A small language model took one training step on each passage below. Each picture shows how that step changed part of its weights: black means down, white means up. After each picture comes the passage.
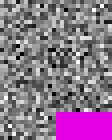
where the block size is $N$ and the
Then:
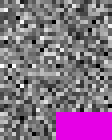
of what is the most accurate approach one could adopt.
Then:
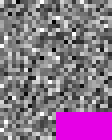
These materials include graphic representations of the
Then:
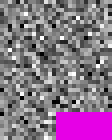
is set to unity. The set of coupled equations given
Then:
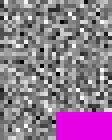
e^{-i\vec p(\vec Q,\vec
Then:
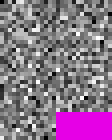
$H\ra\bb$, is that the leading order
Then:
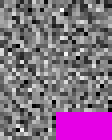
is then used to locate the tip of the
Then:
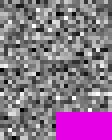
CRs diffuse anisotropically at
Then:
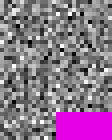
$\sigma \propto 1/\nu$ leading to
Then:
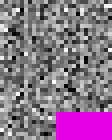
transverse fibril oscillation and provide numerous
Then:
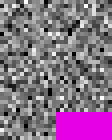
tailward in the northern
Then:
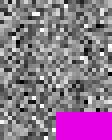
For less than 5 cells the emission becomes steeper
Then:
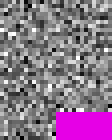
removal of Eq.\ \ref{demean}
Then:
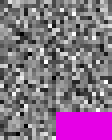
metric in the angle/range domain is wide and
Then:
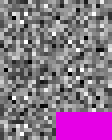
wavefunction does not quite capture this
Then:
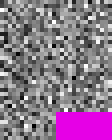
the replica method (see, for example,
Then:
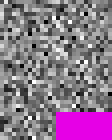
solid lines include the electron scattering with RbCs and
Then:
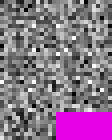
containment region have been identified as potentially correlated with
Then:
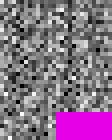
between current sequence and embedding.
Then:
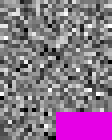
junctions; it is a process-dependent parameter,
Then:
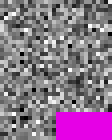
existing keys across algorithm changes.
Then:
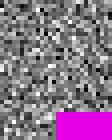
almost negligible interband coupling. The
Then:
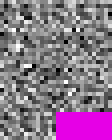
in EIT under the same two-photon resonance
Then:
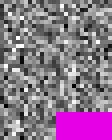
c-number field in five dimensions gives rise
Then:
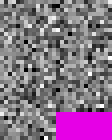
have another acquaintance in common"
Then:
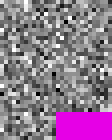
Autonomous Vehicles
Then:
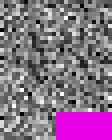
this work. While not of direct relevance to the results
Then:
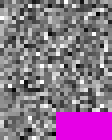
train and evaluate the models with in our new
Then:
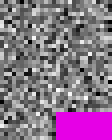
why the Plank scale is about 16 orders
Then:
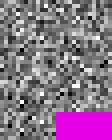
on an element is the summation of the doping
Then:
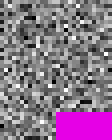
we learned that from a given Lax operator
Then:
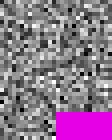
and $\b$ as chemical potentials.}. The
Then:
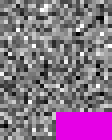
pathologist may request ancillary
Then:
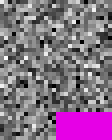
vulnerable centralised systems, the third level
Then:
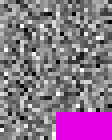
$\bar{K}$, it is straightforward to
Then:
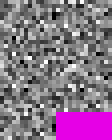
of zero-point fluctuations. The order of magnitude of
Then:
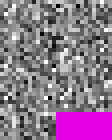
equation~(\ref{eq:aa}) (with
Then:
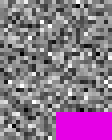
B1.0 astrometric catalog.
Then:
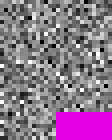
therefore as a control parameter and the system undergoes a
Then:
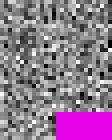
in describing state energies, as it is important only when
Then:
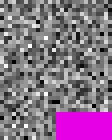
are available for selected expiration date. At any
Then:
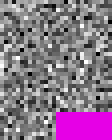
metric, highlighting its superior performance.
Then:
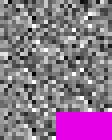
angular distribution of differential cross section at energies between threshold and
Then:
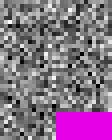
input image) can then be retrieved on the
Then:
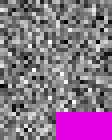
space, giving a typical increment in the
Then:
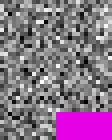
discharge-on-surface flow and the
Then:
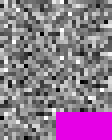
gives \begin{equation*} \begin{split}
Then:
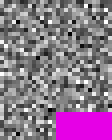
Lang$LangRule DUP
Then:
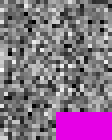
supersymmetric partners'' of the scalars
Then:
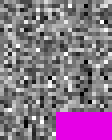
and Pauli form factors, which are functions of the
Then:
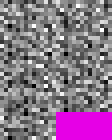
= {New York, NY, USA},
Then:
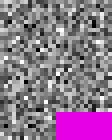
data \begin{eqnarray} -n_{\rm
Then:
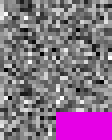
but do not actually output sequences of a de
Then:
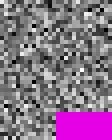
$I_{\Delta}=\bigcup_{i \in
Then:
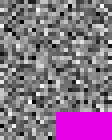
detail and relate them to cultural and
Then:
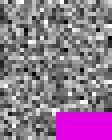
\begin{eqnarray} \label{rho}
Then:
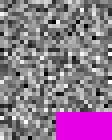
values $ \pm T_{0}$ have been
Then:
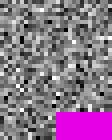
this case the effect of non-RWA terms is
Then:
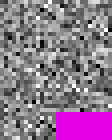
and $\lambda\sim\mathcal O(1)$, we
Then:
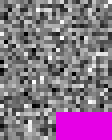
and 26% of the outliers when medium
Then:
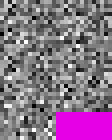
can be easily obtained in the usual way and
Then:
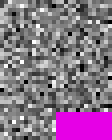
The mean energy of a state that was initially thermal with
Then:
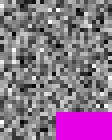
expert community of practice, resulting in a
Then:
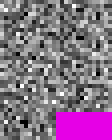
and incorporation of ices in the
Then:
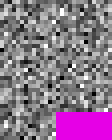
\goodbreak {\Large LONG
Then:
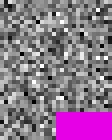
for CMS respectively. The dominant source of experimental
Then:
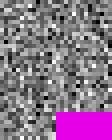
Kravchenko, M.P.
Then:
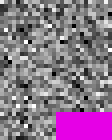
(first lines) in each individual young cluster
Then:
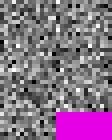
have a sizeable influence on the form factors extracted
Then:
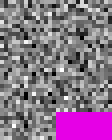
with given initial conditions, having in particular halo formation in
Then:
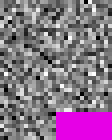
clearly delineate the limit of $\beta$ up
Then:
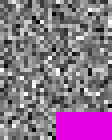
of bias voltage $V$ (step
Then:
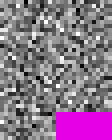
sections are: \begin{multline}
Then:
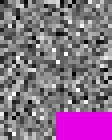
Saratov, Russia
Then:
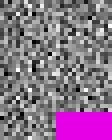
Gabuzda, D.C.,
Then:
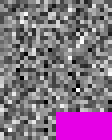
particles are subject to gas drag and lose
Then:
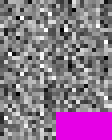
for autocatalysis has been studied as a
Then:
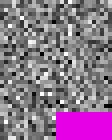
to this quantization condition. The coefficient
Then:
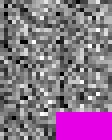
P.~Avery {\it et al.}, Phys.
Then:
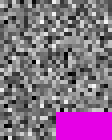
stability of the laser ($<1\%$
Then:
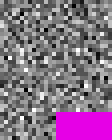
expansion of 20 percent in the work duration on
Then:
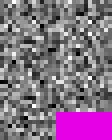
can be factorized in terms of a pair of
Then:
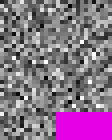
biased set of Zspec. In our case the
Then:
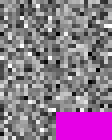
decoherence can be suppressed via continuous
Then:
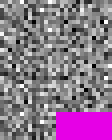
Ind. Appl. Math.}},
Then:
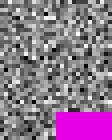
V phase for values of the modulation frequency down to
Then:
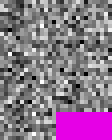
as coalescence and fragmentation, a
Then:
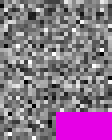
and in the previous section we have seen that the axion
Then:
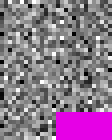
\(R_{t,m}\) from the prior
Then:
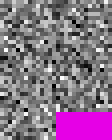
close to the cloud velocity, is very compact and
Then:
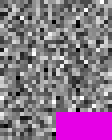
to the reverse proximity effect leads to an overall
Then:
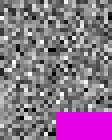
cubic term, which gives rise to signals
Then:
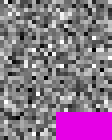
deformations propagate to both GBFs factors
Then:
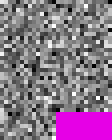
normalization and dropout. We trained our
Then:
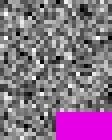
has been introduced in order to remain in the perturbative
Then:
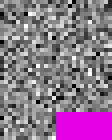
At-least-once can be reproduced if
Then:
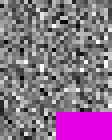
the description of finite state machines, they will become
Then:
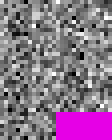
*potency* that is the degree to which the
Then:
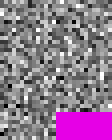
we consider the function \begin{eqnarray} Y(\Delta
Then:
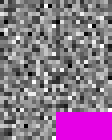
\rightarrow 10 \end{array} \eeq
